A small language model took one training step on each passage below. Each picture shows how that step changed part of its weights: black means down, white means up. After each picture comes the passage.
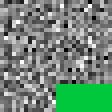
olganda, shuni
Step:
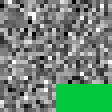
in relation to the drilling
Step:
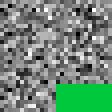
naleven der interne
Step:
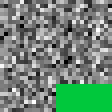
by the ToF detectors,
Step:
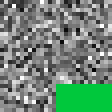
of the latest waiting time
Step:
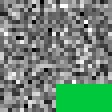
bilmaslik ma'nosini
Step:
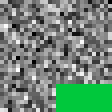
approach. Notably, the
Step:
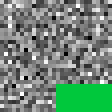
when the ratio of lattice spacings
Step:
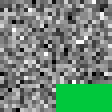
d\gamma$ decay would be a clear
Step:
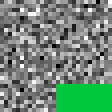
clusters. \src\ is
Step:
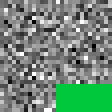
процесса приоритетное
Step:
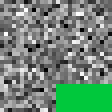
yuridik ta’lim.
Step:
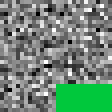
de la végétation
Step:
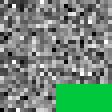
of the spins is present in the even
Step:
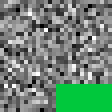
and already taken into account in
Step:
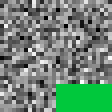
местата за хранене.
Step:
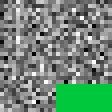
different temperature-density relations in the
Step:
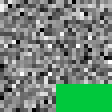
risk exposure can tell us
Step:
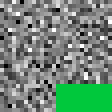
severa y es difícil
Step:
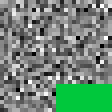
No solo consolida la
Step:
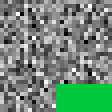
РСФСР «О
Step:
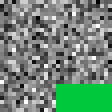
untuk menumbuhkan rasa
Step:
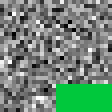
state. The joint spectral
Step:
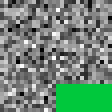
– The DFR technique and
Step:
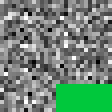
biaya akan turun karena
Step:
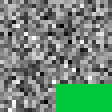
pair creation.\\ PACS:
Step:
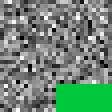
хозяйства региона.
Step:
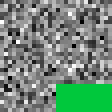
la qualité du dialogue
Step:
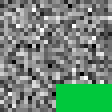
que alterou o sistema da
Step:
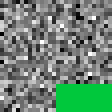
$UN_0$. The equation for
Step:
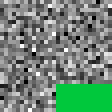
efforts, in particular on small
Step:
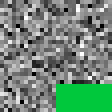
s-a întâmplat
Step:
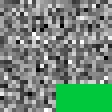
main part of the eigenfunctions of
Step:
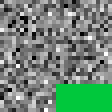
is measured to be 3 ps level,
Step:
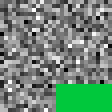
*ab*-plane were also observed
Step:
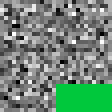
aulas expositivas e
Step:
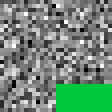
sistema de marketing de
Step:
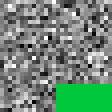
- SANTOS, M.
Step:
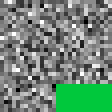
va bu tajribani
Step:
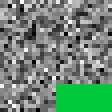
[The essence and importance of social
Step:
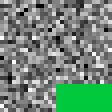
As long as the arguments of the
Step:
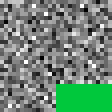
социальной защиты
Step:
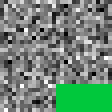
& \vdots & \ddots &
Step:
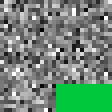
\\ \noindent While optimizing
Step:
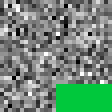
direction in the sky with a
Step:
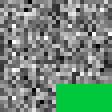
xolos. Axir,
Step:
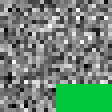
two components of the binary mixture.
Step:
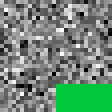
projetos que tornem
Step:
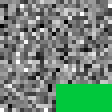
vertical components of the velocity respectively,
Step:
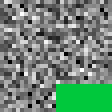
for the inner orbit and is in
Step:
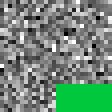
- Aleixandre, V.
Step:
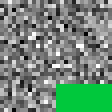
process acts on the output.
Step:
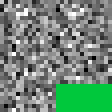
metodikasining asosiy
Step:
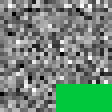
далі – GloBE)
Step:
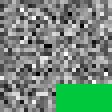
innovations technologiques et
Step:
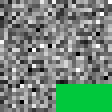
l'appréciation de sa
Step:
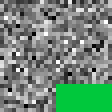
of VBs and 9 types of
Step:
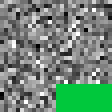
vez na vida já viu
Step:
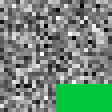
distribuidores neste
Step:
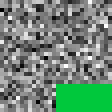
escola. Se os
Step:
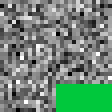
and 4 are superconducting.
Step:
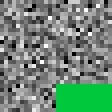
\ref{theorem1} and
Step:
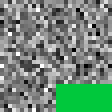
una construcción multiusos, pero
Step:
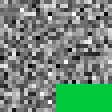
preliminary results, 35
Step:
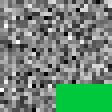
favor, the main reason
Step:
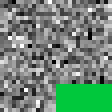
Different symbols are used
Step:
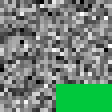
all polynomials with
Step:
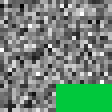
will end up in one of the two
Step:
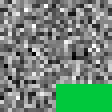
conducta únicamente en
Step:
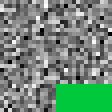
the system is expressed as a sum
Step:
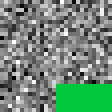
Keywords: Building,
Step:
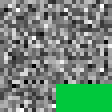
at least one trigger found in
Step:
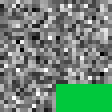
bedoelde fiscale
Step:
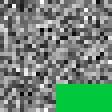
of the form \begin{equation}
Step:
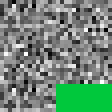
about the channel condition for the
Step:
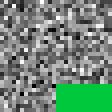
of the Royal Astronomical
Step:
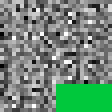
de consolidar y formalizar
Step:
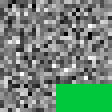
to the empirical scale for evaluating
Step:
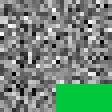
to significant reductions in the yields
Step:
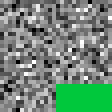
bajarish jarayonida
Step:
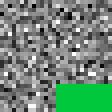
(\ref{psitilde}) to a
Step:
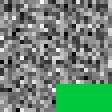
}, \ \forall n \in
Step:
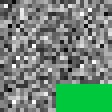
net ionizations per
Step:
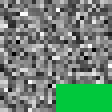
extract from this problem through exact
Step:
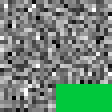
olgandan keyin
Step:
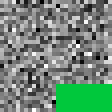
similar conclusions hold also for a
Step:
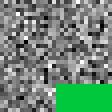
Engenharia Florestal
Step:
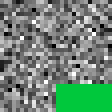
the inclination the SN is
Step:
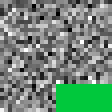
us to immediately get the
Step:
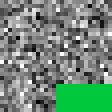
a pre-peer-review
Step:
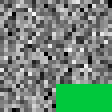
\begin{itemize} \item In the
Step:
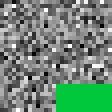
tecnologia: passado,
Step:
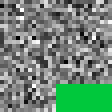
to their distinct edge states and
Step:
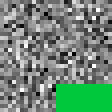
otlardir. O'zbek
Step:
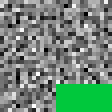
en una película realizada en
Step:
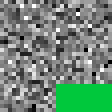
in financial economics,}
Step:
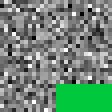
shows that the degree distributions follow a
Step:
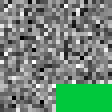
комиссией: Т.4.
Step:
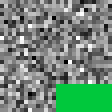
derived for 13 wavebands between the
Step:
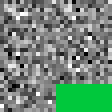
discussed in the literature. To
